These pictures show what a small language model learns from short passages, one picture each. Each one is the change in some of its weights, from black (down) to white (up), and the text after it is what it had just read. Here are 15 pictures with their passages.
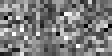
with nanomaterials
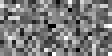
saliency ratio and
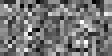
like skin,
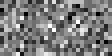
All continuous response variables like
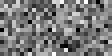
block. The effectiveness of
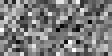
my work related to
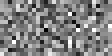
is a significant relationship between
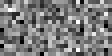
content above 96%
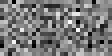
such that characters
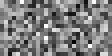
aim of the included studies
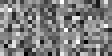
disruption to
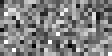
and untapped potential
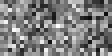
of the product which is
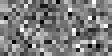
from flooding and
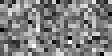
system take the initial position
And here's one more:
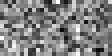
a question: "
